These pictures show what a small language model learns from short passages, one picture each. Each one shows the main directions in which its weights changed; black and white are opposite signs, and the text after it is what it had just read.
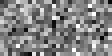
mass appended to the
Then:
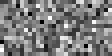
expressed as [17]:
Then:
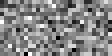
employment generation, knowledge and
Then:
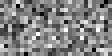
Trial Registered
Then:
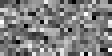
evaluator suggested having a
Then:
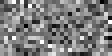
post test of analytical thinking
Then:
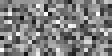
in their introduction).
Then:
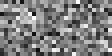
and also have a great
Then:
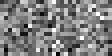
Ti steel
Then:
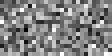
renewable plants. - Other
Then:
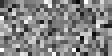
psychological environment different from biological
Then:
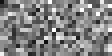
gender, age and
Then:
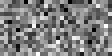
to three or more antibiotics
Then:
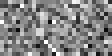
besides some basic computer
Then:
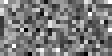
Italy (Radice
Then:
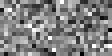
On N_m -
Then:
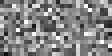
staple foods for
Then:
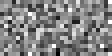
for performing the experiment and
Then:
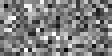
express the fact that not
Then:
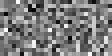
of employees. Following
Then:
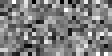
covering number must have
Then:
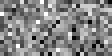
[13], equation
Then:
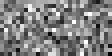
the name of campaign
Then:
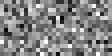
C C C C C
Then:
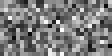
with boundaries. Figure
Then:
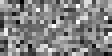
results were analysed by
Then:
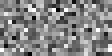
of the operational processes and
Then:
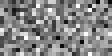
S. Zhou,
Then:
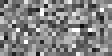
These pollutants are
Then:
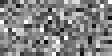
\langle k',
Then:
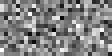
and management skills and
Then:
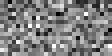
by Nielsen
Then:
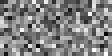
text. It has been
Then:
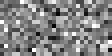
I), those medically
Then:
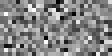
of the art in
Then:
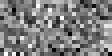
K. Marx
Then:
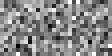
the existing frame of reference
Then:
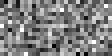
when selecting a suitable
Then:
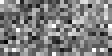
study consisted of 30
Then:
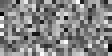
video processing techniques has resulted
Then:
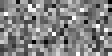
of concept developed in
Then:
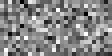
can lead to emotional and
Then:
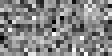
of the relationship, with
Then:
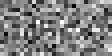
well-being and quality
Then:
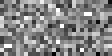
research questions for the study
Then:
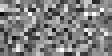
and prevention of disease and
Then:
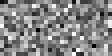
cultivation technique for each
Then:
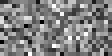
broader pipelines.
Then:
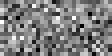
stabilize. Her situation
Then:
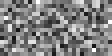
with the supreme
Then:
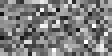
learning but their academic
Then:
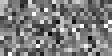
capacity with a fixed channel
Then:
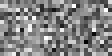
their TPs and which
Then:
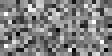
of the traditionally
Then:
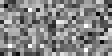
the implant is placed
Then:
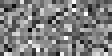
be quick when the metal
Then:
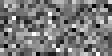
altitude clearances
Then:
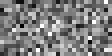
1 shows the typical cast
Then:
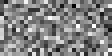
This replaces the previous
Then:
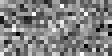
strategic and intellectual game that
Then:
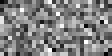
highest COP among others
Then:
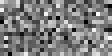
2009). The most effective
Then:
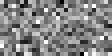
arterial wall,
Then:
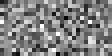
compute resources for simulations)
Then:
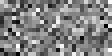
findings was correlated with
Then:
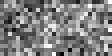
the respondent who have
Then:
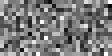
therapies. This
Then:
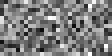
This study used the
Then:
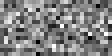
the establishment of
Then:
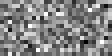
of evolution [defined by
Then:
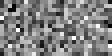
his License and
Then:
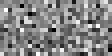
behaviour Electoral
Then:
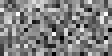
the normality test
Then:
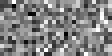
students during boarding and
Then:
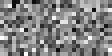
the many minima of
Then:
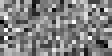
I = shortage or
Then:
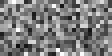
moderation are maintained.
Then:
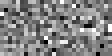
carried out in digital
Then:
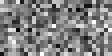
test group. Three
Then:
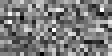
in this work point out
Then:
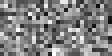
by various political and social
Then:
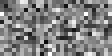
with four treatment levels,
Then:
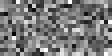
of students with similar characteristics
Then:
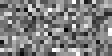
and arable farms
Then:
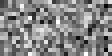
diversity and overfitting
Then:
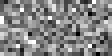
GDP and Trade
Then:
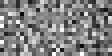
such architectural structures did
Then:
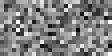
the research data were obtained
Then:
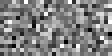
to explore changes in
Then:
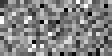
guarantee funds. This is
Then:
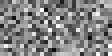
highlighted in relation to rights
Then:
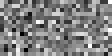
weather connecting rod
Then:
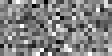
slants at 4
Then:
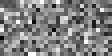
analysis, the role of
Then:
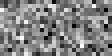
aluminum into the
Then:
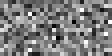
that integrate consecutive concept
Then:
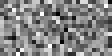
switching frequency of each
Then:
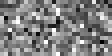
sample's surface, reducing
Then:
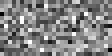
for this study were analyzed
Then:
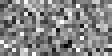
about the Natura
